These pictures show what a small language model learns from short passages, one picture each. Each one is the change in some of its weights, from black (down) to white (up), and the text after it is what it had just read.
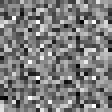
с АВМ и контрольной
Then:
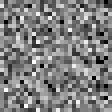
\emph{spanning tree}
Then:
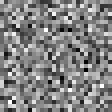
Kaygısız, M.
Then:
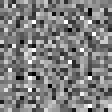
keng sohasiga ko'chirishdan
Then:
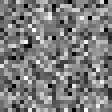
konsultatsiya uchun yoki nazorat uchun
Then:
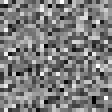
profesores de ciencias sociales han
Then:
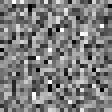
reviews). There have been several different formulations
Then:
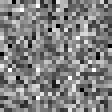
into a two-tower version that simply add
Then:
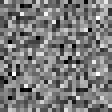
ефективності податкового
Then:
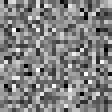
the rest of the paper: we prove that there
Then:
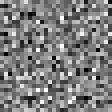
за «число газети з
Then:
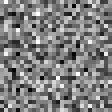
fotografia que a partir da
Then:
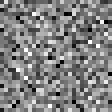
dizer que a hipótese de
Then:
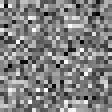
bonne compréhension des
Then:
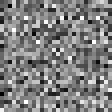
управления его внешней
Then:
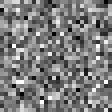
сторінки Facebook у
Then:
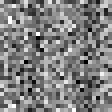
mahsulot tarkibida
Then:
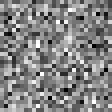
of $S_n$ where every
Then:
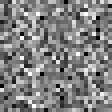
as follows. We replace the probability vector
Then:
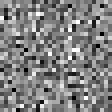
can canonically identify with equivalence of norms
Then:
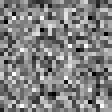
of investors and traders and
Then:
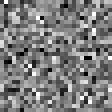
results indicate that at least $20$
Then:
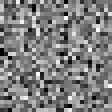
is projected onto the POD modes, with
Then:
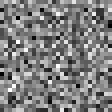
12 meses, equiparándose al
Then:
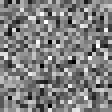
structure in the complex $m$ plane is shown
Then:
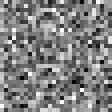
$\delta(G)\ge 3$ and let
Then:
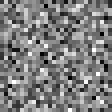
is a particularly challenging problem in
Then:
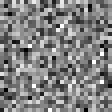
for many comments and corrections to an earlier
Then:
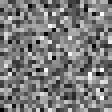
in contrast, data streams must be processed
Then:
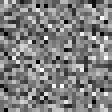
graded lexicographical order for
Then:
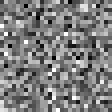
(DSc), professor Mas'ul
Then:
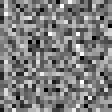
when video quality often significantly impacts
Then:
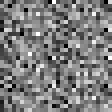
dx \qquad \quad \nonumber \\
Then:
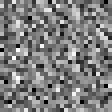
pulses} \subsection{Description
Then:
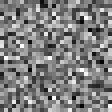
delicate and often relies on geometric
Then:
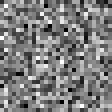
If the scalar curvature is negative, the primary objects
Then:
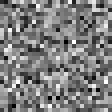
réparties, basées sur le
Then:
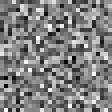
ray bundle case (where $X$ was
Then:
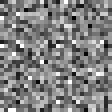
polymer molecule with an
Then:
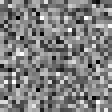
$\B_{\omega}$ and proximate to
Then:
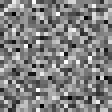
atendem o preconizado pelos
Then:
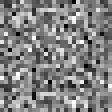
by full ENTROP with
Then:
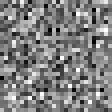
velocities of particles are calculated at time
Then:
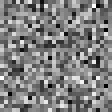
and control applications, as they characterize the
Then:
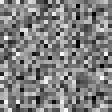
J. — Schr. beschrijft
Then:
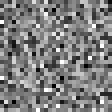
Ushbu tizimlar dasturlar
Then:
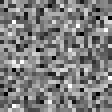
corresponden a los dobles enlaces
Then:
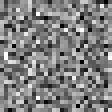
Wroc\l aw,
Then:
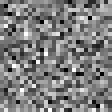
n’ont pas de contrat de
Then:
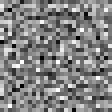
acolo prin alegorii,
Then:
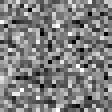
a connected Banach analytic manifold and
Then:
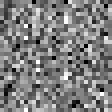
holes. This is in a similar
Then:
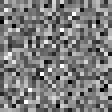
grupo de niños entre 11 y 15
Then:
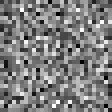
adapted to fulfill this task. It is
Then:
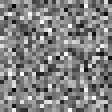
most appealing feature of hadron
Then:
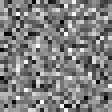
along $D_0$. In view of the
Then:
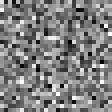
Urbana IL, United
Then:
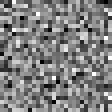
(9.2) in to the right side
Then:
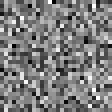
weeks, they can be sensitive to
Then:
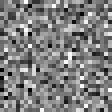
expansion can be rewritten as
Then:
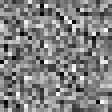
payg‘ambarlar tarixini
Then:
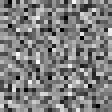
model at $T=0$: the
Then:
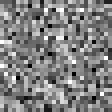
verwerkingsfabriek minstens
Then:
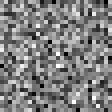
\cite{Zhan}) at a fixed low
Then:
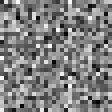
automorphism of $\B$, putting
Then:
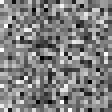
the existence condition of the discrete distributed observer,
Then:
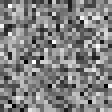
in \cite{Garetto2018}.
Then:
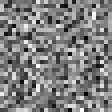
find by fitting the $z=0$
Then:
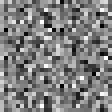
terhadap suatu keadaan
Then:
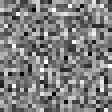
theorem for the maximum likelihood eastimator,
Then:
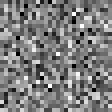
encountered the issues of
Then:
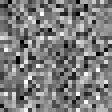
problem to be considered in this paper is the
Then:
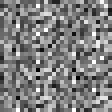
қандай чигал
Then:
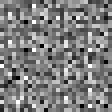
baryogenesis and dark matter abundance
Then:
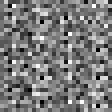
всех работников на
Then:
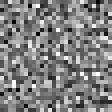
and $\Upsilon$ as closest points
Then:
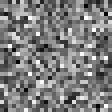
once $\Delta t$ is taken small
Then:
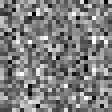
Now Proposition \ref{uniqueE} gives
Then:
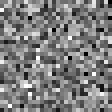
in simulated environments. The results showed a high
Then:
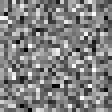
For a prime $\chK$ and an integer
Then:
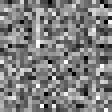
leaks} In the above algorithm,
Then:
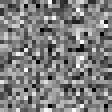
the fraction of the accretion power which is
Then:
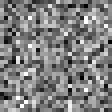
representation $\mathcal{H}(\Pi)'$ is
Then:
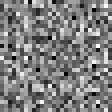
realizar este trabajo se ha
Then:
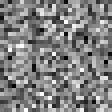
bei ihm in Wien zu
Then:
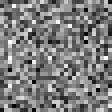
applied post-procedure to enhance dermal
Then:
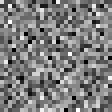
${\rm N_c}$ is often used to
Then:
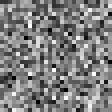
in the matrix (\ref {matrix2}) is
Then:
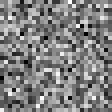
expressions for Alexander quandles.
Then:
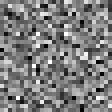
light plays a passive role to situations
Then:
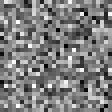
# Anisotropic temperature dependence of normal state
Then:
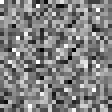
o'zgaruvchilar soni. G
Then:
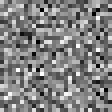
werden bei Programmende in
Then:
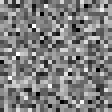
power of the state should be limited, and it
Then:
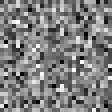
value $\delta_k$ by computing the mean
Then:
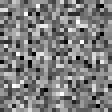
be impacted by natural social biases,
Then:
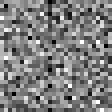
*Current Opinion in
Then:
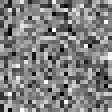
sequence k+1 = t+1 for some
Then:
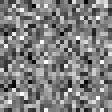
тизимида юпқа
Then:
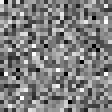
demokratik, huquqiy,
